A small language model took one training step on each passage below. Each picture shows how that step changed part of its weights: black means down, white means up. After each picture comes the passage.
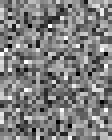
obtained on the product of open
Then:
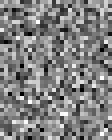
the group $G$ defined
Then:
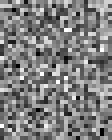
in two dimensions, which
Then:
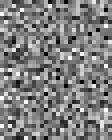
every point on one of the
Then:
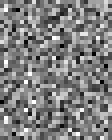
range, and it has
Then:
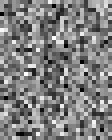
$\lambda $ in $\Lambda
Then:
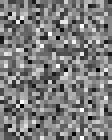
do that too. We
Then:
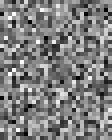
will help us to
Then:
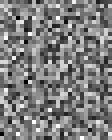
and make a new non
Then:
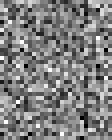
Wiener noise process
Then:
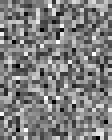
that the computation of the
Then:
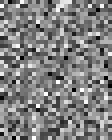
transports the
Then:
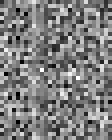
enumeration results for
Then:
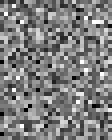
sizes. In
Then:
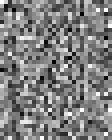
quasi linear form
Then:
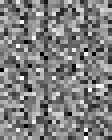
be applied in
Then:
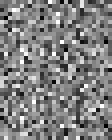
for each } j \in
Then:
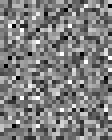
are now giving negative
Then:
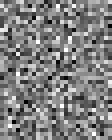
coordinates in ${\Cal
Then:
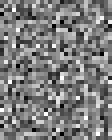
with unconstrained
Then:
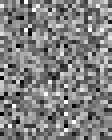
preserves the property of
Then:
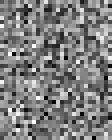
are processed in the
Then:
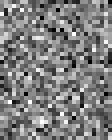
\`a partir
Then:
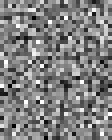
In what follows, we
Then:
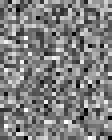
1 \end{pmatrix}
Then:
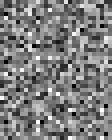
0$ so that if
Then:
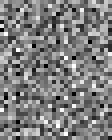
close to the optimal
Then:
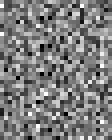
\varphi := \varphi''
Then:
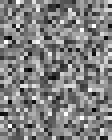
of spline functions of
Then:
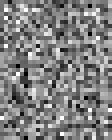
Of some interest
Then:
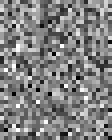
real constants.\\
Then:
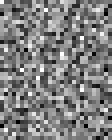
$t$ be the two
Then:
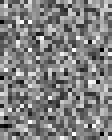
less than $\epsilon$.
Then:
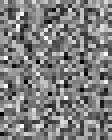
curvature properties. In
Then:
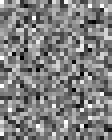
we always have
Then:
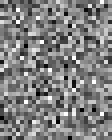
Math. Soc.
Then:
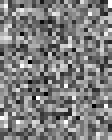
getting close to a
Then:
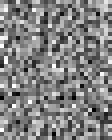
efficient, because the
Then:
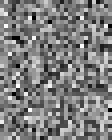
extending the product from
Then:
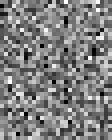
by Faridi in
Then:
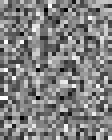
structure since, if $X
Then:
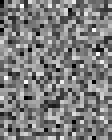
of the central vertex
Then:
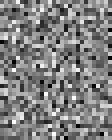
the left-hand
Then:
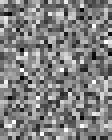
all $D$-module
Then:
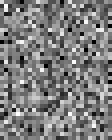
fixed $\vr$.
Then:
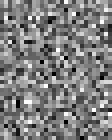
graph of order $n$
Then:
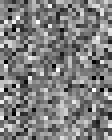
on principal
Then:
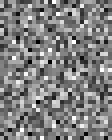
\quad \nu_j
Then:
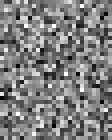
$$\lambda \in
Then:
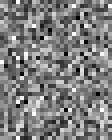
curves\/}. A
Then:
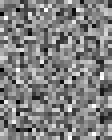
be the evaluation maps
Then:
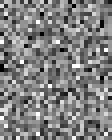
minus 9pt
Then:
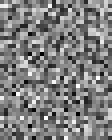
a complete description of
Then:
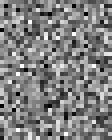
specified in terms
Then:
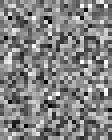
the abstract setting of
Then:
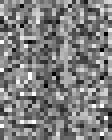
ring of integers in
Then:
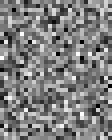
as $ c{\Delta
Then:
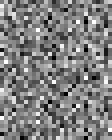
problem is converted to a
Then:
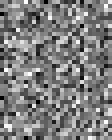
\includegraphics{} \includegraphics{}
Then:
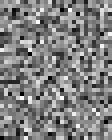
the case where $G$
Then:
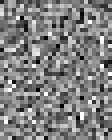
if we are able to
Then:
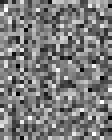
for understanding and
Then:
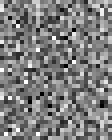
product on the ring of symmetric
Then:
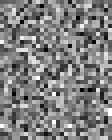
ADCs, the
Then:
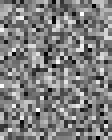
we have $$u(\nu
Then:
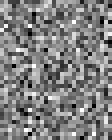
such as a group being
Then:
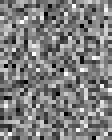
there are $t$
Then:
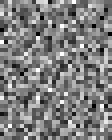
fact that they are often
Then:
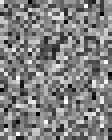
then the triple $\tilde
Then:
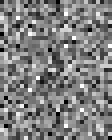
an orthonormal basis
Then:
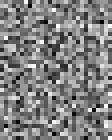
is preserved by the
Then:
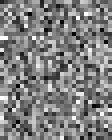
sheaf of
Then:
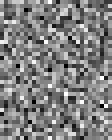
$$ Now, using the
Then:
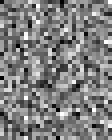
non-compact complete
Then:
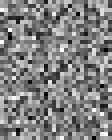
get replaced by
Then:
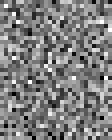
as a parameter to be
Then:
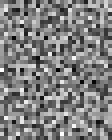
and using the coordinates
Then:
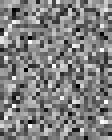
the paper, the second
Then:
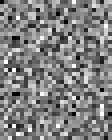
the position to show our
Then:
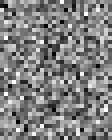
is obvious. Once
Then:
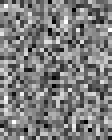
of mixed-type
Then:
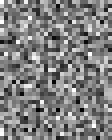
intersection curve $\cap
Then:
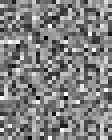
spaces, introduced by
